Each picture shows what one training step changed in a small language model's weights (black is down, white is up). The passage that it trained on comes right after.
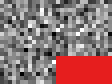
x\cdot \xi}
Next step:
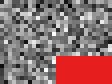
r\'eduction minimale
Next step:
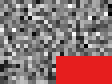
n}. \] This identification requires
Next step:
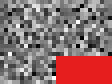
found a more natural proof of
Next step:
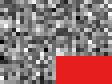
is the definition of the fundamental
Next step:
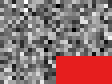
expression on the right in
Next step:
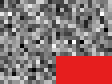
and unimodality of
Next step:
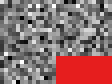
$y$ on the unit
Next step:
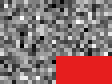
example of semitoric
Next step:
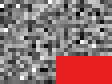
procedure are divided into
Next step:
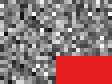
Consider the following example. For
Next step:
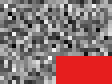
of orbifold polyvector fields
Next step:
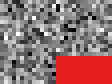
note that the largest value of
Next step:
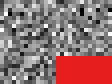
$L$-definable forcing
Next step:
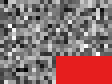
matrix $A$ a
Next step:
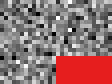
Products} In this
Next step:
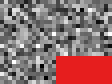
without altering the commutator
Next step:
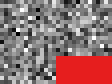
which is not a product.
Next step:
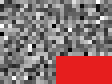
$F$. However, given
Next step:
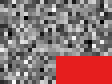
$$ and on the set where
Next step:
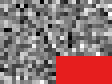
the generalized continuum hypothesis:
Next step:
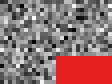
and note that the maximum cardinality
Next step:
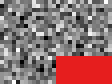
Research Funds for the
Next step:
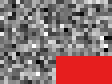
$\gamma$ to denote its
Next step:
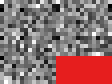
feasible solution of the original
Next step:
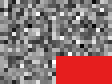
in $|\ccg|$, where
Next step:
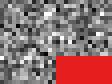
\forall s\notin
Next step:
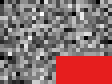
a closed point, if a
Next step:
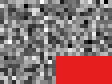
and $h$. Therefore,
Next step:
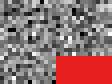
choose $\varepsilon $ arbitrarily small
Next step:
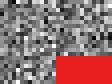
(iii) is a result
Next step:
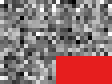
singularity analysis, it follows that
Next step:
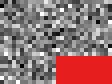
author which part of the
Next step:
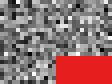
$\phi$ is defined by
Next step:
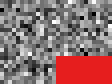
be an edge which connects
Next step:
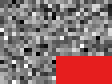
this type of indefinite linear
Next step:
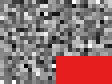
the augmentation is denoted
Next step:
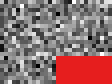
It is a prime ideal
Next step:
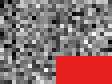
tuning $\eta$
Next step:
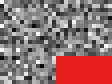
in this expansion the sequence
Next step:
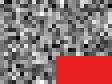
probability $\Pr(U
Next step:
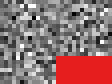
randomly generated according to the
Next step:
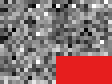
we recast it into
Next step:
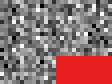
Firenze. I
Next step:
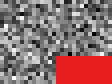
for $T$ running
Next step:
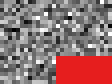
this modification is that,
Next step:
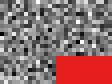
and are placed in the
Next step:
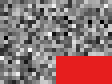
of trajectories (red lines)
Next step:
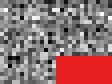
can show that, for any
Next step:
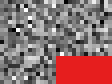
$i$ is on the
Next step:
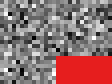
to the most general situation.
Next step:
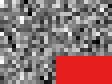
mathematical practice.} Its experiments are
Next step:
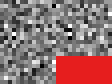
subset of $\ltz$
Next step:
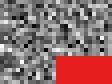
heuristically as there
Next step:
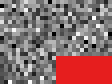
be updated in a
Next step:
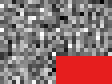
condition \mbox{ }
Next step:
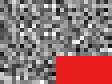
the five connected components of
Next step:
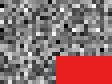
a Dirichlet character is given in
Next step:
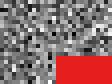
number of independent variables$)$
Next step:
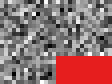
tantamount to the
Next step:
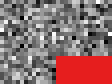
Q$. The second claim follows
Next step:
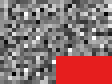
homotopically essential.
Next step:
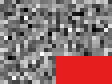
conclude that $\Phi$ maps
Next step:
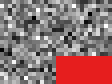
by this scale. Another
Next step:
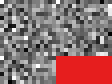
available. This fact leads to
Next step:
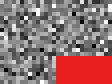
not provide a valid distributional
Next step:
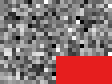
all the cycle-products
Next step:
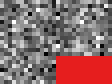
learning. ## 2
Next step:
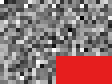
that our definition of commonness
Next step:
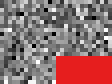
where we derived a generalization in
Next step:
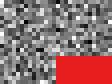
arbitrarily and denote ${\mathbf
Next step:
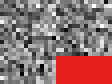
particular, it is one possible
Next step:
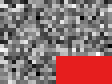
the set of all directions so
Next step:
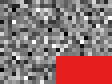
is alternating. But
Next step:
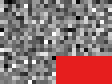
inductively, that, for
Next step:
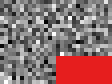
$Q$ provided by the
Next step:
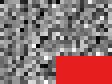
any actual work to get
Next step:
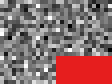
4NM^*$. Note that
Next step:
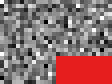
on exponential parameter space. We
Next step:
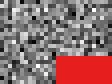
shared with these weights.
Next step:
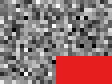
that the isomorphism respects all
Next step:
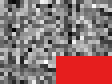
we need to prove that
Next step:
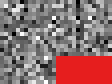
method to find search directions.
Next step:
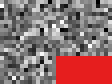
contained in $H$, hence
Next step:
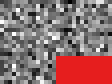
constant and negative, that
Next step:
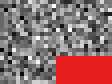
both cases. Finally, since
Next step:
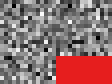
for which $X$ is
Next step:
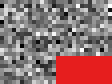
is sufficient to prevent
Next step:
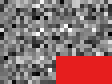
be a classical positive solution of
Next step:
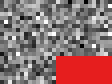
a small neighbourhood
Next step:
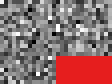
\cdot \adjvelocity -
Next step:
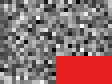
the flower dictionary
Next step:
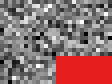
\noindent{\bf 3.
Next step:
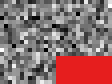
distribution, there exist many
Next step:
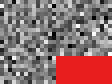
1$}. Moreover, we use
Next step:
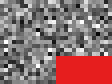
Lemma 3.2 of
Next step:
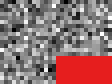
In this lemma, we do
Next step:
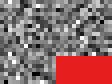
made a more detailed analysis of
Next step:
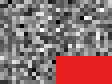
- \alpha$. Les
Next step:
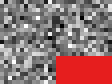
For the second congruence modulo
